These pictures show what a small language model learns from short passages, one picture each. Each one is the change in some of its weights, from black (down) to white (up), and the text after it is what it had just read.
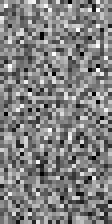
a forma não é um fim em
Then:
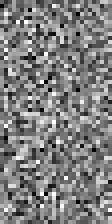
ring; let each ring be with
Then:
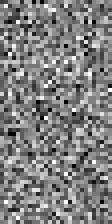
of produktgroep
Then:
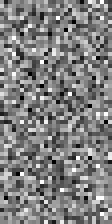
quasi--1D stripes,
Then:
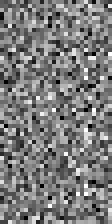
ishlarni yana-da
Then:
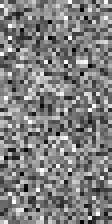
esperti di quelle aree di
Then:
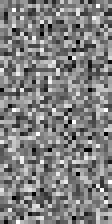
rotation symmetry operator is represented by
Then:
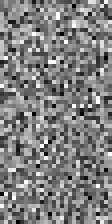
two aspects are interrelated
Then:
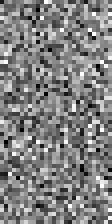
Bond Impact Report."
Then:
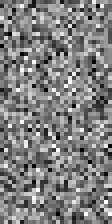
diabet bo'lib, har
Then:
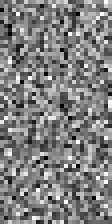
of ${\cal{G}}$) then the
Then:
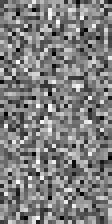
is not possible for true topological
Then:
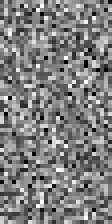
this operator.\\ It would be
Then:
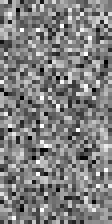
QOIT (Consolider
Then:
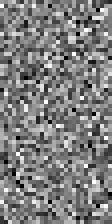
управления изменениями
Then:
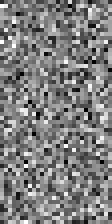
and complex, with many details
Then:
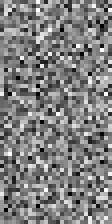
ko'ra, o'qish
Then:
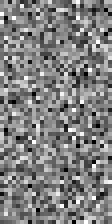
is a Riemannian metric on
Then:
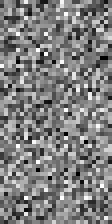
Rio de Janeiro:
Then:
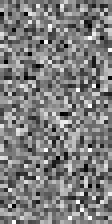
А педагогічна
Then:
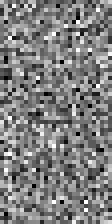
2. Будагов,
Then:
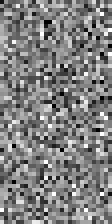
increased the interlayer coherent
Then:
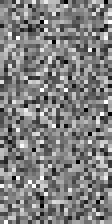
well with the previous observations, also
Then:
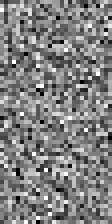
$v_r=N$, which are
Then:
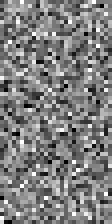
и графическим
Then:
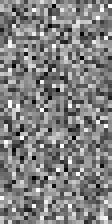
psicología de C.G.
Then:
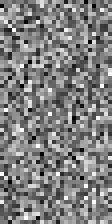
from optimal: 51.0\%
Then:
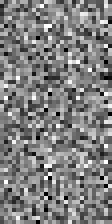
multi-class classification problem
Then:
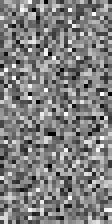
continuously or discretely will
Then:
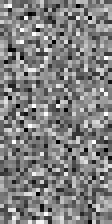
plane} Trees of finite cone
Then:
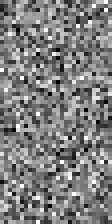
$n \geq 3$. This means that
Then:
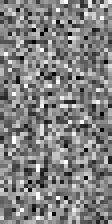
predictions of CDM is the
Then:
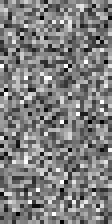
prueba para poder tener un
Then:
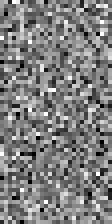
$x$ and $y$, condition
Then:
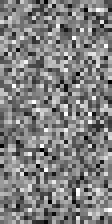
three message configurations of
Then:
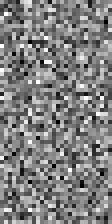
\geq_t \theta_2$ if
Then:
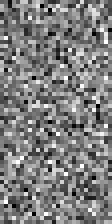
this sector of eigenspace.
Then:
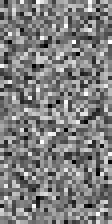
Ш. Ўзбек
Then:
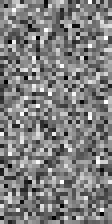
charge was studied further in
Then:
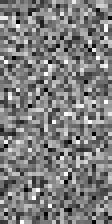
develops a vev of the form
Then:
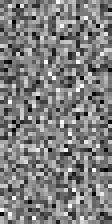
on quasi-projective schemes
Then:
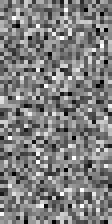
there exists a constant $c(p)$,
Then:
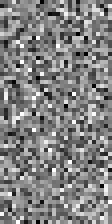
of climate and sustainability.
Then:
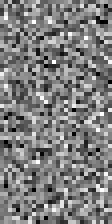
(b) and (c) in
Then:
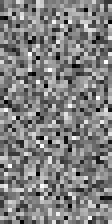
in the above system to ignore the
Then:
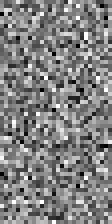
\left(\partial_{\tilde r} \phi
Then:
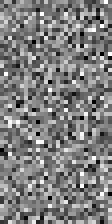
is believed to have a
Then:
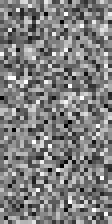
avoid high field contributions
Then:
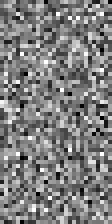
complications indicate that the
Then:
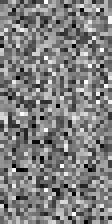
\\ %& DER ACC
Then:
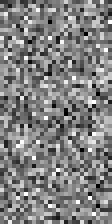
cabine de polícia. A
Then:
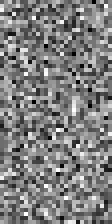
tenuta a notificare
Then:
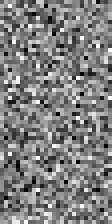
microscopic charges and
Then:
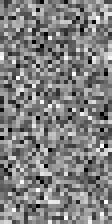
(DSc), Professor
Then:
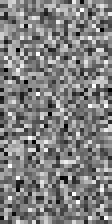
identifying several representative
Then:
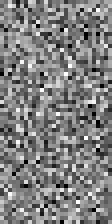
$G$. Then there is a path
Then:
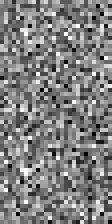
motivation to work, their ideal
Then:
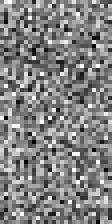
In jamming strategy 2,
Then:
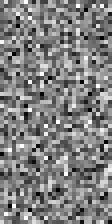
In particular at $\rho_0$ the value
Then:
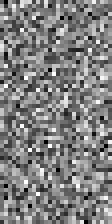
few constraints. For one,
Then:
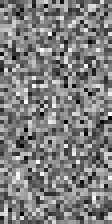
observations of the Virgo
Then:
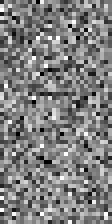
Seraj F₁,
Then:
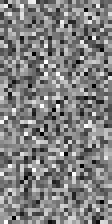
és különösen
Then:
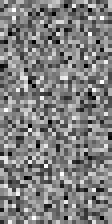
and the latest social issues in
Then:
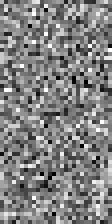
fact universal changes to
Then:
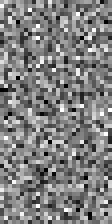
our averaging procedure on
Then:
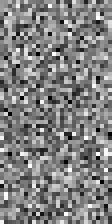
The interactions, $F_2
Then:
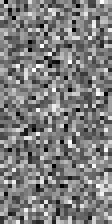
traits, field dependence/field
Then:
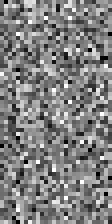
phase properties and explore the
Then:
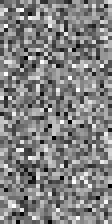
between the accretion rate of hot
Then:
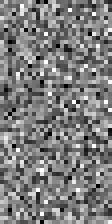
precisely, we use methods
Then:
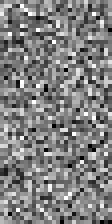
for irreducibility of a
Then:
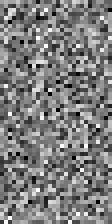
ta'lim jarayonini
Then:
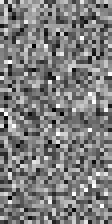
modes, i.e., the radial
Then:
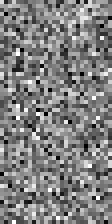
same law as $X$, which
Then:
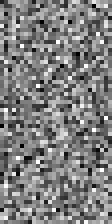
presentation by John of one of
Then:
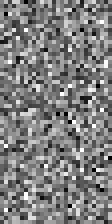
and $B^+$ be balls of
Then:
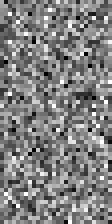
realizar a higiene
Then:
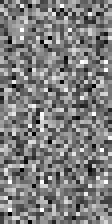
mean of the BMID.
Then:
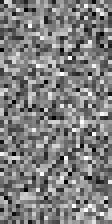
engagement, March 2014.
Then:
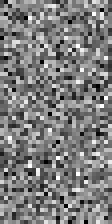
in the sense that a vector function
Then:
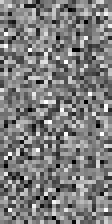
of the baryon symmetry and
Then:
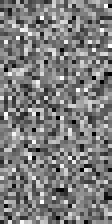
toroids. While the
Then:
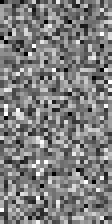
involve the formation of edge
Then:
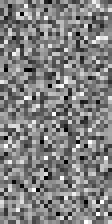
along $\Phi$, and if $Y$
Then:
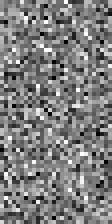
in the study of certain
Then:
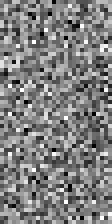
of solvable Lie groups by
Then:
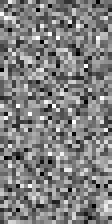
We highlight the role played
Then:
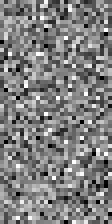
and different values of $n_{max}$. We
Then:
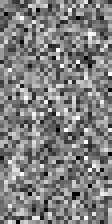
o'g'lining kurashini
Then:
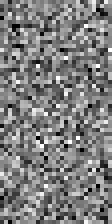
$\mathbb{E}$ is a Courant
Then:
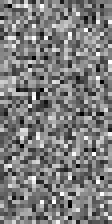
heei da abe ä
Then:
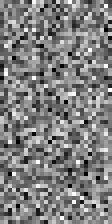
product of on-shell
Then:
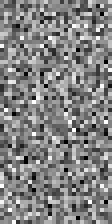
basis of imitation modeling.
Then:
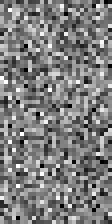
that when calculating the action of the
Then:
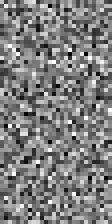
might be very different to it
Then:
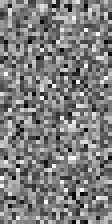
approximation \eqref{ec:
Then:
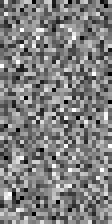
5. Chel (rus.
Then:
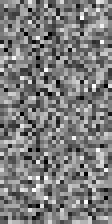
to get \begin{equation}
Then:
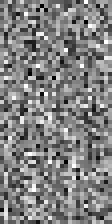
healthcare and the history
